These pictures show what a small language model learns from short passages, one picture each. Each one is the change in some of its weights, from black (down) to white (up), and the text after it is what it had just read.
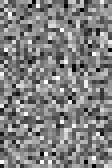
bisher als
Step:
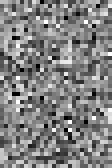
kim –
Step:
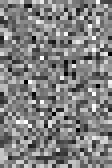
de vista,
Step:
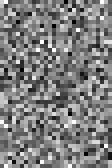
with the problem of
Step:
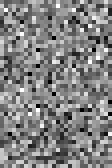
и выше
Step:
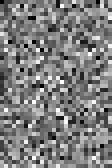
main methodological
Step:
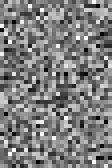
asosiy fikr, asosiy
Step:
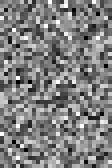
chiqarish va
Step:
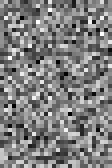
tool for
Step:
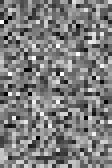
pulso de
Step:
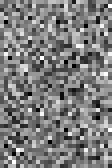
who have
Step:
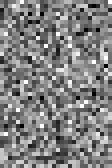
tı lez
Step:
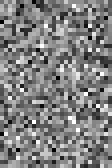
у період
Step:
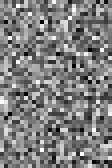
del riesgo
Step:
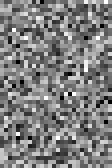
chiqarishga xizmat
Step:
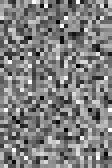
were held
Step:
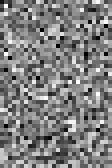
anne ve
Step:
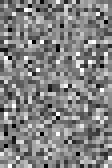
hal pengembangan
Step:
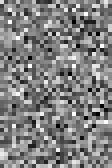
las legiones
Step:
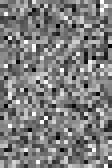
sur place
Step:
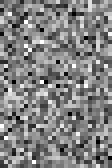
value >
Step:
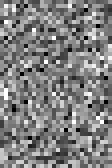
лиц по
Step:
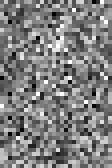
// Journal of
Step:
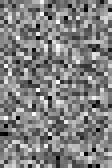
an Haltung
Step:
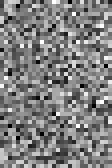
vositasi sifatida
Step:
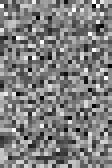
do uso do
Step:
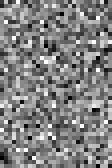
del filme
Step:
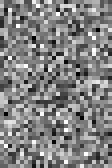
de Educación
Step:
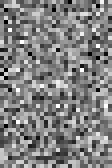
aan het
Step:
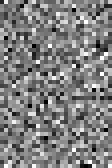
Concept of
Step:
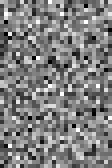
et ne peut
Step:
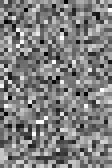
fikrlari chet
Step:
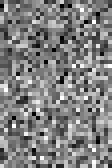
de les diferents
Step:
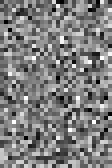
97 persen
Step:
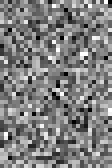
و شوهر
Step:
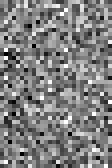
e atende
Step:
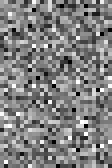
ressalve que
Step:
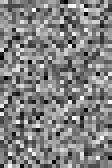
b) head
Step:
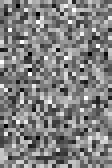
a educação
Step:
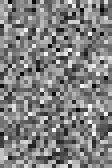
Удар по
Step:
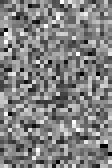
final exam
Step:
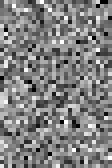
наук В.
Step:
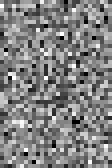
objeto de
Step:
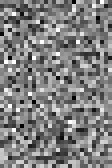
increase of
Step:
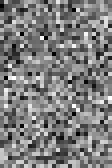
important factor
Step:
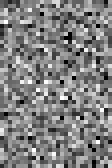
de un referente
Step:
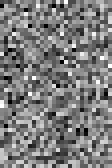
actions. The
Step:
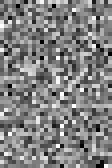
con ciò
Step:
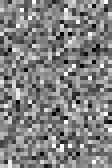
kaside gibi
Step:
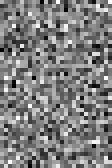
fontes dos
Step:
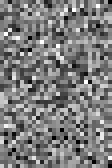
shuning uchun
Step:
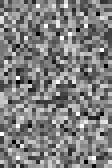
chiqish va dars
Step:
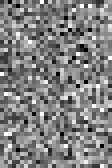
ser vistos
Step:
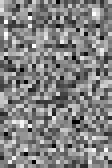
influência de
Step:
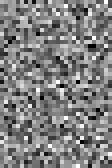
mohiyati va
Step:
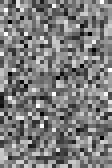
является важным
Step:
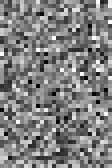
але й
